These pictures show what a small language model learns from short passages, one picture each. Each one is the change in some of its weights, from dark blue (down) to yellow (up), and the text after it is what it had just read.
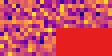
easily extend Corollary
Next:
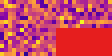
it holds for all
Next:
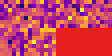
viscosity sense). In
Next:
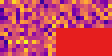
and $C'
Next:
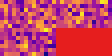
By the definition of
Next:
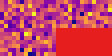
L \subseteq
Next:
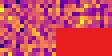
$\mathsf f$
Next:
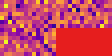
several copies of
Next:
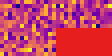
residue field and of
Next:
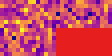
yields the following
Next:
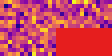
as a consequence of
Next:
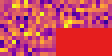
\infty$ for
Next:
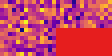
follows. Let
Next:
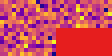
the property of torsion
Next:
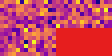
linearly independent. We
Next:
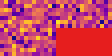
units throughout the
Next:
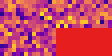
commutes with every
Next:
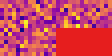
if $\dim
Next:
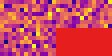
same description in
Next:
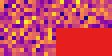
point directly to the
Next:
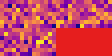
trivialize the bundle
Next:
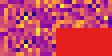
involves higher category
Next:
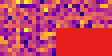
genus greater than zero
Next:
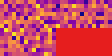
either the full intersection
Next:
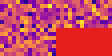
if our surface were
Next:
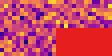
to see one dimensional
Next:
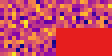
if and only if
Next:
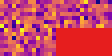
random points in the
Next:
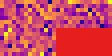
where $W$
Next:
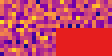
a fourth power in
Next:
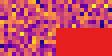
the stable degenerations
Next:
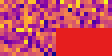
take as the
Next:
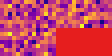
germ of
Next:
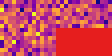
\der x$
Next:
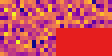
the rightmost
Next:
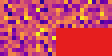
Journal of Numerical
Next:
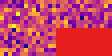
overlap them on
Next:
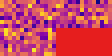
that this restriction is
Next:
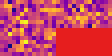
equations follows from the
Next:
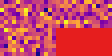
by the following equation
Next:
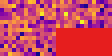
is descending or
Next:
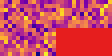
class of simple
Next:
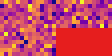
inverter) and
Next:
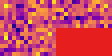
The proof of Proposition
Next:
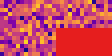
the method of proof
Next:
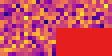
estimation because quite
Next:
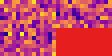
$} with
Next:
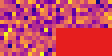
in $V$
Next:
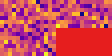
the dimension of
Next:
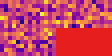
a triangle-free
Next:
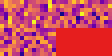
degree and this
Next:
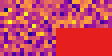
separated in power
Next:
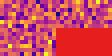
a peak
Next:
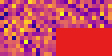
structure of the
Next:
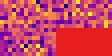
the variables'
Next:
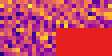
to that in
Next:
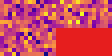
of the paper where
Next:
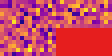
positive characteristic, the
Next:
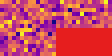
exactly are the number
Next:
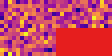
2 \times
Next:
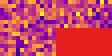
is a maximal subgroup
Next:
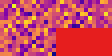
finding a way to
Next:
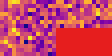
is compact,
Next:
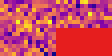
be shown as statement
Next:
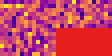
real ray.
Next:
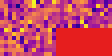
If the number of
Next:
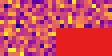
given by a simple
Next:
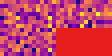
A learning curve for
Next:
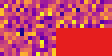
nonlinear BH
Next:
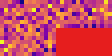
moved at most
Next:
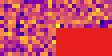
also a pole
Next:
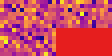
description of the
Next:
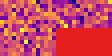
the existence of the
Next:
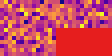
(up to the
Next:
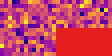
1: compute arrival
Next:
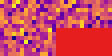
problem has the optimal
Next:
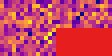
unique minimal element of
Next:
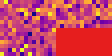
is normal to the
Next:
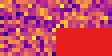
expect in general that
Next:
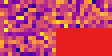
an algebraic variety
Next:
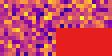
law, see
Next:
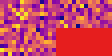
an alternate
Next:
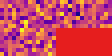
if its facets are
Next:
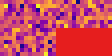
$\bc$ and
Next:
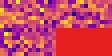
decreasing }if there
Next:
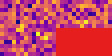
following commutative diagram in
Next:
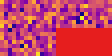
support of shape function
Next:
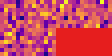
Let $A$
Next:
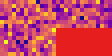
the indices). For
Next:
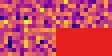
$$ Recall that a
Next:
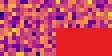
$f \in
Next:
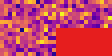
of rational approximations.
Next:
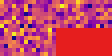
center have the same
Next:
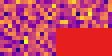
and management
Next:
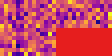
Then $2 a
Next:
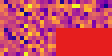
integral rack
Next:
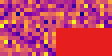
space of Lagrangian
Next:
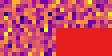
$t$ and
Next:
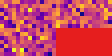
limiting random vector by
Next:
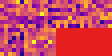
not. At that
